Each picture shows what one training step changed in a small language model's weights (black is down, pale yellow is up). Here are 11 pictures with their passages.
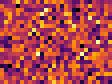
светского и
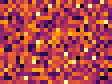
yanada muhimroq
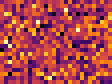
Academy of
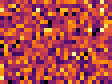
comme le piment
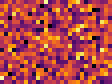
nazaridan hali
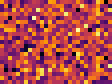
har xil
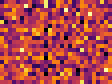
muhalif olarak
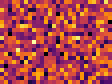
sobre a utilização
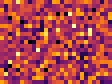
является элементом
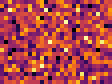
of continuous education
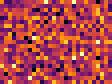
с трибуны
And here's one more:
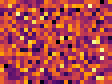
técnica a la
